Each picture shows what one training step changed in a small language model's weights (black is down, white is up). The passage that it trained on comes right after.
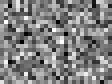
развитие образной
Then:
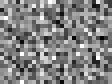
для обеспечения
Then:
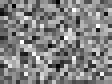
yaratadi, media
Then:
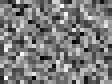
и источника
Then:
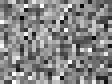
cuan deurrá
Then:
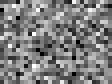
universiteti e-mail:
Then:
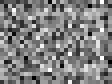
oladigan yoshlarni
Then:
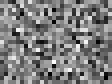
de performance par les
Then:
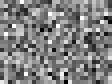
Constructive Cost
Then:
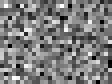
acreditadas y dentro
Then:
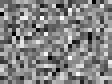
the progress of society.
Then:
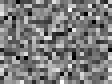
bo'lib, bu
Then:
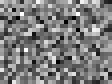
caotico, in cui
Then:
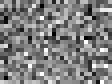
2023. Periodicidade
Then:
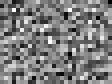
vitamin) —
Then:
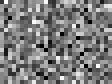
foram reparados e estão
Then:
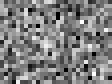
beiden Sprachen
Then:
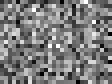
yetishib chiqqan
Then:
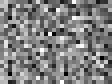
ва электрон
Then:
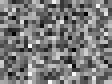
(FK), id libro
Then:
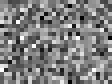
et de ses fils ;
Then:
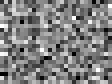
aralash tarzda
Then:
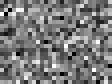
teng imkoniyat,
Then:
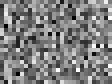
Rahmenprogramm mit
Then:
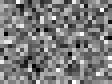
Установлено, что
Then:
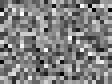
ekologik plakatlar
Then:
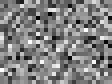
[7]. Pedagogik
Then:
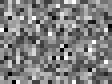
impactos no processo e na
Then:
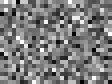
yozuv taxtasiga
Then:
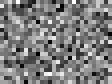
y la elaboración de
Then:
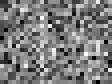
a reflejar y
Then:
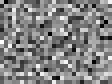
среда трактуется
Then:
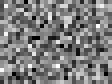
hududning turizm
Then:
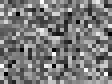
L. A. et al.
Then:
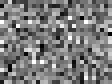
turkiy tillar
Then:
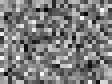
Anual de Energia
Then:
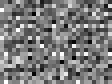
ва педагогика
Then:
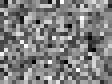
Direitos Humanos
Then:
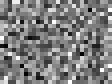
yang telah ada dari
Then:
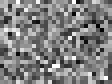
Jardim América,
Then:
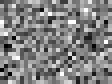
Orientaciones para el
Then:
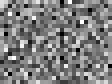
até ser forma e pode
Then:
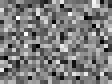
які не мали
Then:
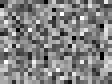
rivojlantirish bugungi
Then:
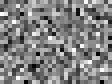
Helaine. Persistent
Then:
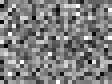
hammasi yuksak
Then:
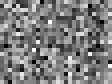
foi observada a visita
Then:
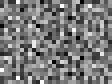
ушбу ишлаб
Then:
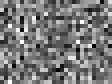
anos. Ainda como
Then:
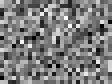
Attribution 4.0
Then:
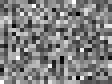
paciente deve ser o
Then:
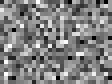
резкого отношения
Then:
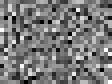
max l. merrill)
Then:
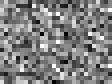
بود که
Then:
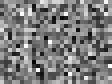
nous observons des
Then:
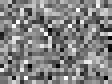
classe non è una
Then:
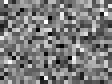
pressão constante,
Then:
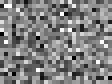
zur experimentellen
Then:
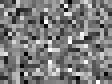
Regional supply
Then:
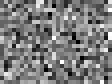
чи як спосіб
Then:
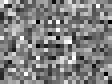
neurologistas Marcos
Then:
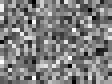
em 1975, como um dos
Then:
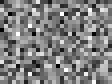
THM Repertuarında
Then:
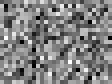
such qualities as the
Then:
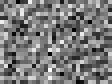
milliy tarbiya
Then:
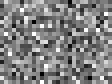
and adapts it to
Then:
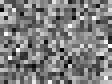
accountant als
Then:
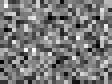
mas fragantes,
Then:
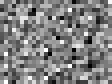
gibi psikolojik
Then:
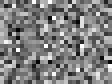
Freunde Werk
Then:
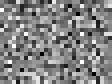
праці почали
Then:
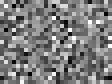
tufayli o‘zbek
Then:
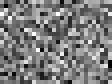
bog'liq holda
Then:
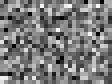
Biroq, ushbu
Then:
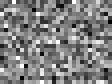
samarali, balki
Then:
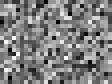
acceso preferencial al
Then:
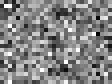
hamda kontseptlarning
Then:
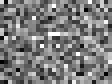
perpendicular, esta
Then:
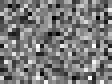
schopnosťami –
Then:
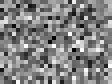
* Niet opgenomen
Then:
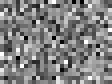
Resurs to'lovlari
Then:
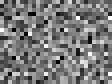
disso, segundo
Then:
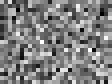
sarcopenia de
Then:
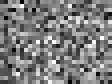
y de rápido
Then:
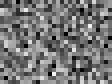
um conjunto de
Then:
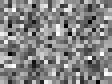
An Analysis of
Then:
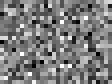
Human Future*.
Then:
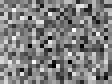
do país. Nesse
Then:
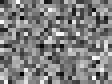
tipo de violencia
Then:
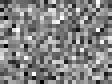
az értékelés
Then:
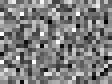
ensamblaje de todos
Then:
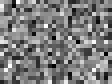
number of patients
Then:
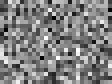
la plus élevée
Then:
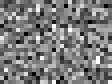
у животі 31
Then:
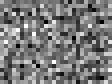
fator de necrose
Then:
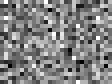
Связь между
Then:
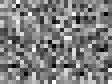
pericial, por lo que de
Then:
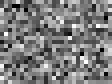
palavras com “ba”
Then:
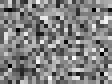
și pătrunderea
